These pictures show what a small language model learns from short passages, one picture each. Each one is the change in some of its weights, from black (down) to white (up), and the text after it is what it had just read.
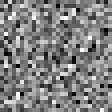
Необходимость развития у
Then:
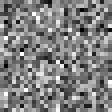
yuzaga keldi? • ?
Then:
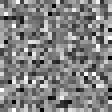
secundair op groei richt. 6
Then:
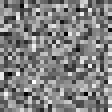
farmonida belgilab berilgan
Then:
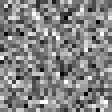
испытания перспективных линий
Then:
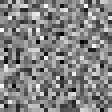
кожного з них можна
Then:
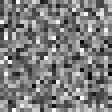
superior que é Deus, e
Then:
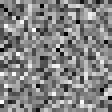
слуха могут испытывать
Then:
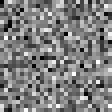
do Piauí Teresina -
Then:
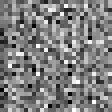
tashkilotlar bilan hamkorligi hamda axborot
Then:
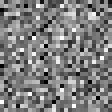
оркестрів народних
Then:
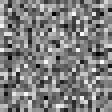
– bir o'ziga xos
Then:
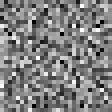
hedeflerine ulaşmada
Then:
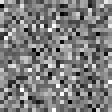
gimnastika sport turini
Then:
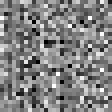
and dynamic. Using the
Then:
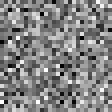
инфраструктуры и
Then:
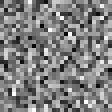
quyidagi 1-rasmda
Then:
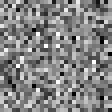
الانفتاح على
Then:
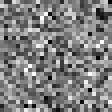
Educación Básica. *Zona
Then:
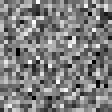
del siglo pasado, por lo que
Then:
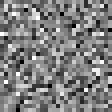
унинг медиатор томонидан
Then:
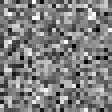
платформ потребує
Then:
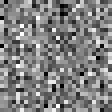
hisoblanadi. So‘nggi
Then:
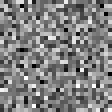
igualitaria. Palabras
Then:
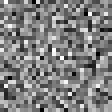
bois, respublikamizda
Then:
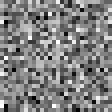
kurallara tam uyum
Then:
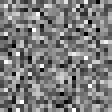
властивостями та
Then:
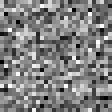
Biotecnología del Consejo
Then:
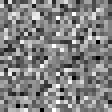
нитраты алюминия и
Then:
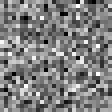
soziale Arbeit ähnlich des
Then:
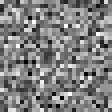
changes allow participants to
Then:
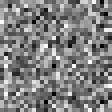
firmeza, sino en un
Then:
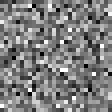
[9]. Використання
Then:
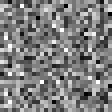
do controle coletivo para formas
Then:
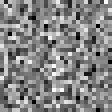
viruslarning tarqalishiga ham
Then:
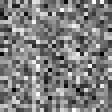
nuestro juicio, se
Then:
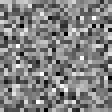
farovonligi oshib borishi
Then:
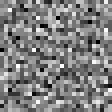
va Budrachadan topilgan
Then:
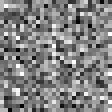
kelishigi bilan birga +
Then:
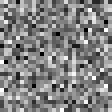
выше нормы) 809
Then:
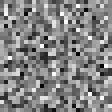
dirigidas por la Iglesia de
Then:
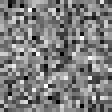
procurou discutir a inserção
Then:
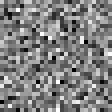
noruegas que trabajan en la
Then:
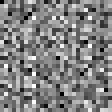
Erschließung einer
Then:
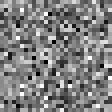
le rivendicazioni di
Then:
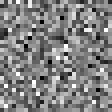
личностному опроснику Г.
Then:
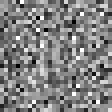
Wide Web in 1993 is het
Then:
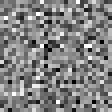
ha consentito di includere
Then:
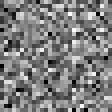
наивысших спортивных
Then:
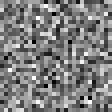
qilishlari: odobaxloq
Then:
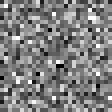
котором представлено описание
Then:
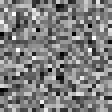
Республики Казахстан.
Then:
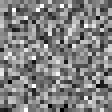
dignidade humana (Art.
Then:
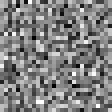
san'atining yuksakligini
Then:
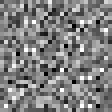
primeira tarefa, porque ainda
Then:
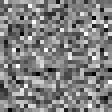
di produrre idee e
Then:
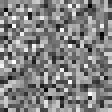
da poesia em cena. In:
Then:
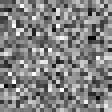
hududlarida Xitoy Han
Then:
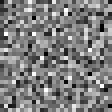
jacobinos, conhecidos
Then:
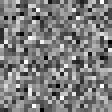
o autor, sua aproximação a noção
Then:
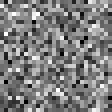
новий термін,
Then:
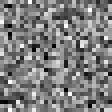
lista que polícia fez para
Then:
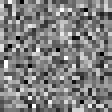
bachillerato. La investigación se
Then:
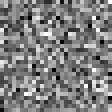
4. Bo‘lajak
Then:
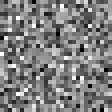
hieromtrent het ontstaan
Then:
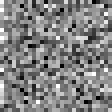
matonati yoritilgan.
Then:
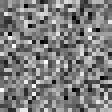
buyuk Vatanga sodiq
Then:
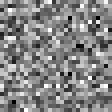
zweiten Jahrhunderts.
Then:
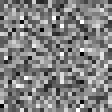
спазм, ригидность или
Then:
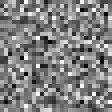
Angelica Gabrielli
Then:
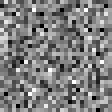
yurtimizda ishlab chiqarilgan
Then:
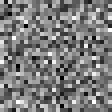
Korrupsiyaga qarshi
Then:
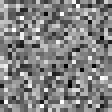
öz yeterliliğine
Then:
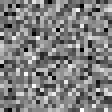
Tripolye-Cucuteni este
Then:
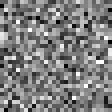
obliczu wojny z
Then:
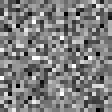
y no deseados [20]. Los
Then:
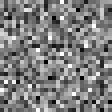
conservazione con gli usi,
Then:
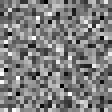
ekenligi hám de dáp
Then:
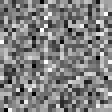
3. S.I.Tursunova
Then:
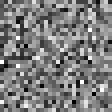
отваров. Продукты,
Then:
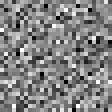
architecture, Finland
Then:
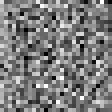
y que, en su crecimiento
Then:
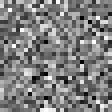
mushak distrofiyasi,
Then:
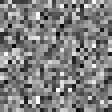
та неформальної освіти,
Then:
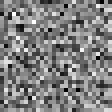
propriedade, principalmente com
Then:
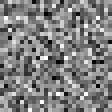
стандарту. *science and
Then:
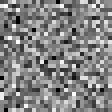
study, analyzed using the
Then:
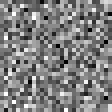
смерти. Нами был
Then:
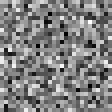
2024. Questo volume
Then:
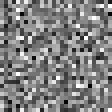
amalga oshirilishi zarur: -
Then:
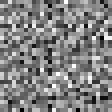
Als een consument een meer
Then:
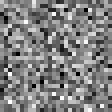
semioses na proposta não é
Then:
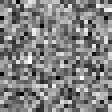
pedagoglarning o'z ishiga bo'lgan
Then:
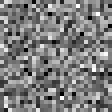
a pandemia do novo
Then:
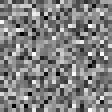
Пекинский, по мнению
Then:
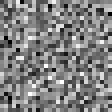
sorusuna "Evet ama
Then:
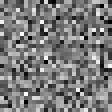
regular o serviço disruptivo
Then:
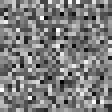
de inmediato [22]. Por un
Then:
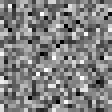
bir biriga bo‘lmasa
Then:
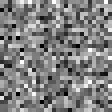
düşüş görülmekle
